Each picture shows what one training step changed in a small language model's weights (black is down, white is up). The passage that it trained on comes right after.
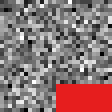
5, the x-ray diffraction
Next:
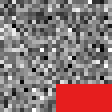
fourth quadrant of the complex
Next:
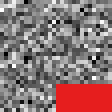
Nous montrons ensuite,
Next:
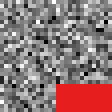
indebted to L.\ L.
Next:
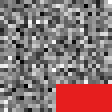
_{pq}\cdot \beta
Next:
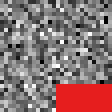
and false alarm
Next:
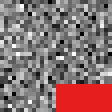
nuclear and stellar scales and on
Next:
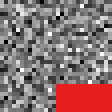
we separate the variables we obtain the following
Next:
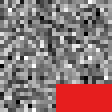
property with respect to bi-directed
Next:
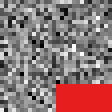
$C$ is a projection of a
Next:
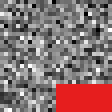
effects such as uncertainties in the
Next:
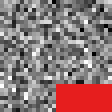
the conference re-visited
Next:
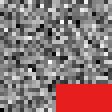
general form of the integrand $f$
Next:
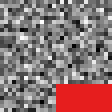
such that almost surely over
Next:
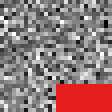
Grauert tube of radius
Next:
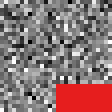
a function of $n$, are
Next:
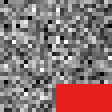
ordered, this equivalence need not
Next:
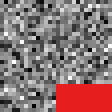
2$). However, we will see that for
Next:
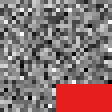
pure gauge probability distribution $e^{-\beta
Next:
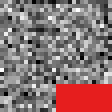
with Zariski dense image,
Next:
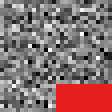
sources are statistically independent particles, thus following
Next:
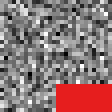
this study, we address this problem by
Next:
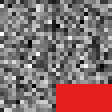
wall free to move an
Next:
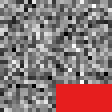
T^*)$ is an SI
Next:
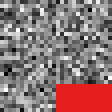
Memory System In such a
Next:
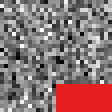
of the three $K_{\rm
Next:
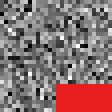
$l_{2}$ denote the lengths
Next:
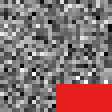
So we can proceed like there to obtain
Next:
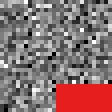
\begin{pmatrix} 1 & 0 \\
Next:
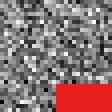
from figure 4 indicates increasing outer
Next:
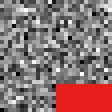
that $h_d = 0$ on
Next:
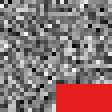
subgroup of index $11$ in
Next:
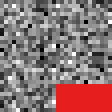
due to their inability to adapt to
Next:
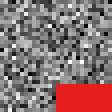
be adapted to extract elements from a
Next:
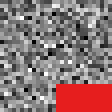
the handling of the framework to
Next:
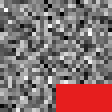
and outgoing harmonic
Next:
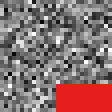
mapped into the time domain. To
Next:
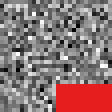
$M\simeq \mg$.
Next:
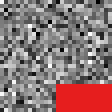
on the lepton--neutrino
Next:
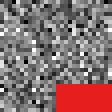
unshifted resonances correspond to
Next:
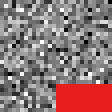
Dif\/ferent choices of
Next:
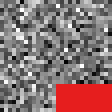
power-law regime for one variable
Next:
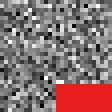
\textit{n}. The search space will
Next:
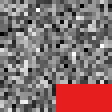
hypersurface solving the boundary problem may
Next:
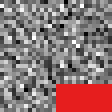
of the algorithm throughput with the number of
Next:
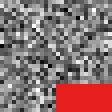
the expected resolution in the Higgs
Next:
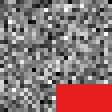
sequential Feynman integral of
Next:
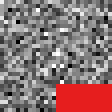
is the classical deterministic case. \item
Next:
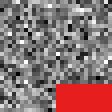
that there are many additive
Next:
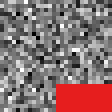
\eqref{4}, we get the following
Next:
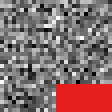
double bonds and four single
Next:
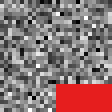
relative to the approximations of $
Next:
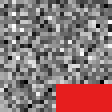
integrable representations of classical p-adic
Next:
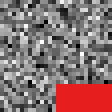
our aim is to extend the generalized volume
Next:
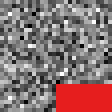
from Lemma \ref{yl1}
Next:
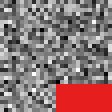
Corollary 5.9(b) of
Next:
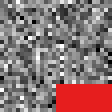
(2009) suggested a
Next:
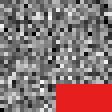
implies that for $\mu$ sufficiently small
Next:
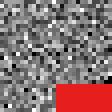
last term on the right hand side come
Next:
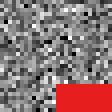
lattice. On the other hand, however,
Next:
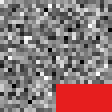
the presence of the ME by
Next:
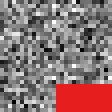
summary. Throughout
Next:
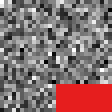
a mixed inflaton and
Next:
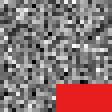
i=1,\ldots l$, and
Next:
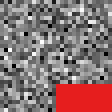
term on the operator product expansion side by the
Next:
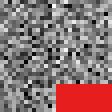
ideality factor of 1.65
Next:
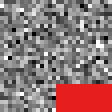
diffused forwarding algorithm
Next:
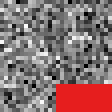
becomes clearly activity dark with a
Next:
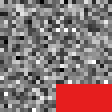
we determine the cohomology groups
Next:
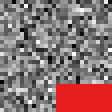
that are supercritical when $g$
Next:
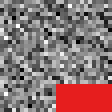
mBB models, (c) and
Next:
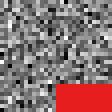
Let also $f$ be a real
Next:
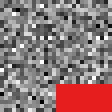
complete the entries of the row
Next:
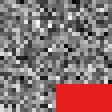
outcomes of the adaptive influence dynamics
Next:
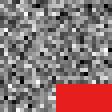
BS $k$, but the use of
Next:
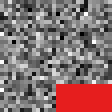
surrounding walls and
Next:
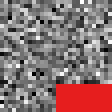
f_k$ under composition} by
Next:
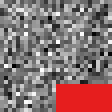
is the image of $[1,0]$
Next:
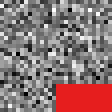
function $W$ on it, called
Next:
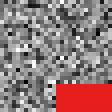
a ``mixed-mode''
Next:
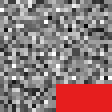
force. To show this, we first
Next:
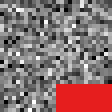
will be used in the page %%
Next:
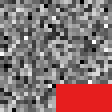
take into account that the division by
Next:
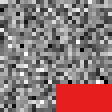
pushout of a map which is
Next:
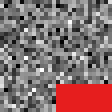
appropriate modifications for our
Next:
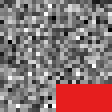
below. \jt{The standard
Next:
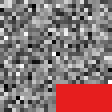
\in N\p$ and $y
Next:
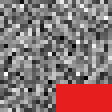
models are termed here non-standard
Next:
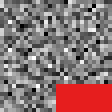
and target features (or response variables)
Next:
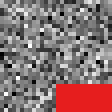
is the representation associated to the trivial local system
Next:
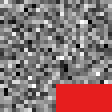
N$) is given by a Kalman
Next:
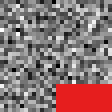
the final turbulent stage. In
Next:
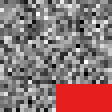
Theoretical Studies,
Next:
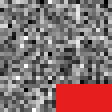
while during the last few decades the
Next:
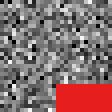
local operators does not require counterterms
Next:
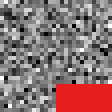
a regular solution at the origin, thus,
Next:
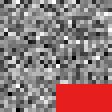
Hennig, P.,
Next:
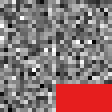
values. Therefore, $O$ possible
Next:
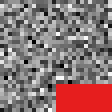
normal matrix $A$ to the set of
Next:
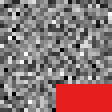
were removed using cuts on
